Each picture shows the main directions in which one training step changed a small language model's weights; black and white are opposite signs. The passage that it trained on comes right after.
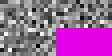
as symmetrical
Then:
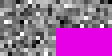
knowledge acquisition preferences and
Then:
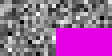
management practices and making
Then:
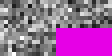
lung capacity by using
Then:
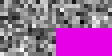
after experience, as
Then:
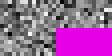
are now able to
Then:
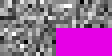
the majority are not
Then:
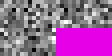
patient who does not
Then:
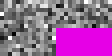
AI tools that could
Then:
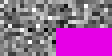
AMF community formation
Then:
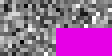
activities, and by
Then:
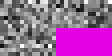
after that the statement
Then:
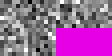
a resilient
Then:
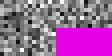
design was adopted to
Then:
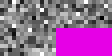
2: the benchmark
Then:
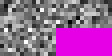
on CPU
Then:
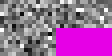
according to BPM
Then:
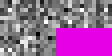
the treatments, cost
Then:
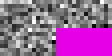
- Take a
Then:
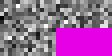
many youth respondents
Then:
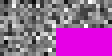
in red.
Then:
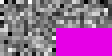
depression ISW
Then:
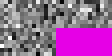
were identified.
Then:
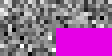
by showing latitude
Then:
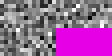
irradiation and
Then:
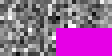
well theoretically
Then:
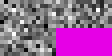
when heated
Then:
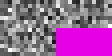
the fungus
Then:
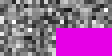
150 ml of water
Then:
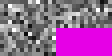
posterity -
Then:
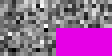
most common team name
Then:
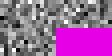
a. 8 months
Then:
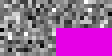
is developed with
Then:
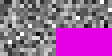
in size and
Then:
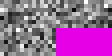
vegetation and natural
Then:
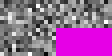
introduce in the
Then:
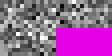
and limbic
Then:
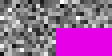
an important factor in
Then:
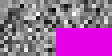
and network-based
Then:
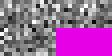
evaluation of each
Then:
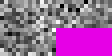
last melt
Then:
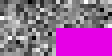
first an integrative
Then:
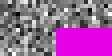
are available, a
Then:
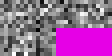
grid, it is
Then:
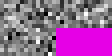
we can determine the
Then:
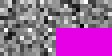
the system and gain
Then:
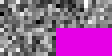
Effective date
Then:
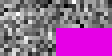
fault segment
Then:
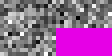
leaves and combining them
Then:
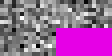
going through the
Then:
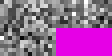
link to the
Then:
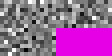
that reasoning is
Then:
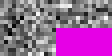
long as we live
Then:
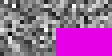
dilated cardiomyopathy
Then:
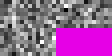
in animals treated with
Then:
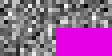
about their performance was
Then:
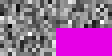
5) Graph
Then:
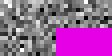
The data that support
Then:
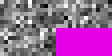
oxygen demand did not
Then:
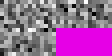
utilizing varieties of
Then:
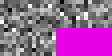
This can be attributed
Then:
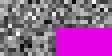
with ovarian
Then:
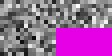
knowledge, and
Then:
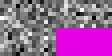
a mean diameter of
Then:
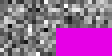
of gluons
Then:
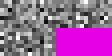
the power of 5
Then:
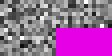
places in the
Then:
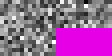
facilitating the adoption of
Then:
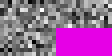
that the opportunity factor
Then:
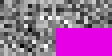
reduced to 5%.
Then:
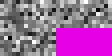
official Legal
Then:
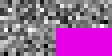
the Table 2.
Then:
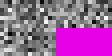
the measure of
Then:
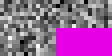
art, but
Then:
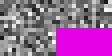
care physician
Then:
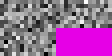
adsorption band at
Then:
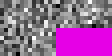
analysis of functions of
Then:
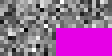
one of the most
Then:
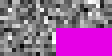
the outcomes.
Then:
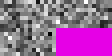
have gained importance
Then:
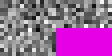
and handle
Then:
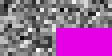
on Legal
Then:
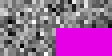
Out of 25 most
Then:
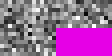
of Computer
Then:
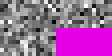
– 1 species,
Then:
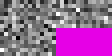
in ambulating at
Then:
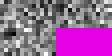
work only on
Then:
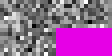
was comprised of
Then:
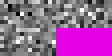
him/her develop
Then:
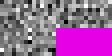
shown in Figure
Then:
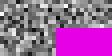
additional demographic variables.
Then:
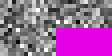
of technology mix
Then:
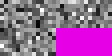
River seems to
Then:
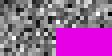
The other oxidation states
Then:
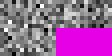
charity leaders,
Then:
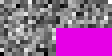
enzymes α
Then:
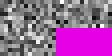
as well as the
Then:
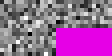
buildup in
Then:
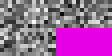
of value of data
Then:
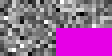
at the level of
